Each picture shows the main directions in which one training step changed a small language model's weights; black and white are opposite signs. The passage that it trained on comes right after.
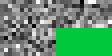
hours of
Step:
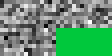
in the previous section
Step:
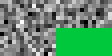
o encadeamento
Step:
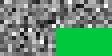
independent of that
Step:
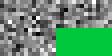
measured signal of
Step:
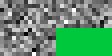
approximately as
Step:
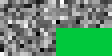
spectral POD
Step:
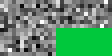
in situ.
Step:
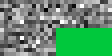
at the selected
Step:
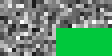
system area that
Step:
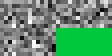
opposite spin
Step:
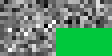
more accurate
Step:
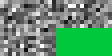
for different values of
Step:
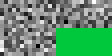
galaxies is far from
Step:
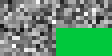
a weakness in
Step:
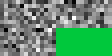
di atas,
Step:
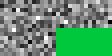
have dynamical
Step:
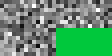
a constant, are
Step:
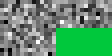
to achieve this
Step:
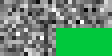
of the activity
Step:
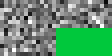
reduces to
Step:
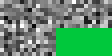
correlation. The
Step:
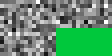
and discussion.
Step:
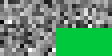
distribution. The
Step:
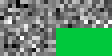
con medidas
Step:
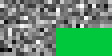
that at first
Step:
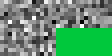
Step 1
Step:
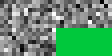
no modo de
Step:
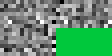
(beware the
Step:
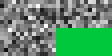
reported above
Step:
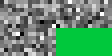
cost of the
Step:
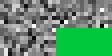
the boundary condition
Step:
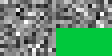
koje je
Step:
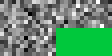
a Creative
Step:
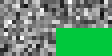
potentially important
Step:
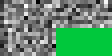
in particular, and
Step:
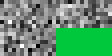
sources. If there
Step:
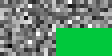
components are to be
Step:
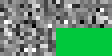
Medios del
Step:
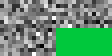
the influence of
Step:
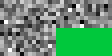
that the data can
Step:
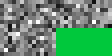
яка є
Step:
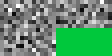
bright natural
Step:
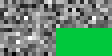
change in this
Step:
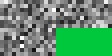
motivation of
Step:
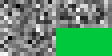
2, que
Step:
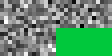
the center of
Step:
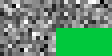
active element since
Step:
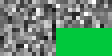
small variation of
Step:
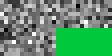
we use the
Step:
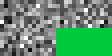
galaxies. We fit
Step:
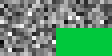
neutrino mass spectrum
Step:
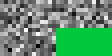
limitations of the
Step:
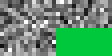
(d) electron
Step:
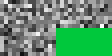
term is the
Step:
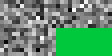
find that the average
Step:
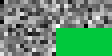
between simulation and
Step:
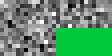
paper were performed
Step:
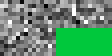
gate since both
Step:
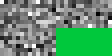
of {\it
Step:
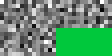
follows. We
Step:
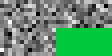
both generative
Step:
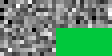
very flat disk
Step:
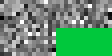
decays and
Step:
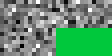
displacements of
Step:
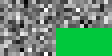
Visión y
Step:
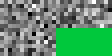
of loop
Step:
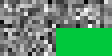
state, and the
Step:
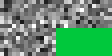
har ikki
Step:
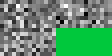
styles correspond
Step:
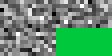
more massive component
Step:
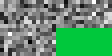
and over the
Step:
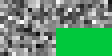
for nine
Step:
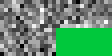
simply by
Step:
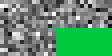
topology must be
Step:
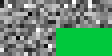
as long as the
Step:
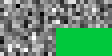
characteristic photons
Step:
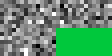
и быть
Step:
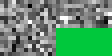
[32, Section
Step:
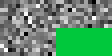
leading to wave
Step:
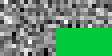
each realization.
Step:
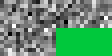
of this work with
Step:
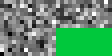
at grain
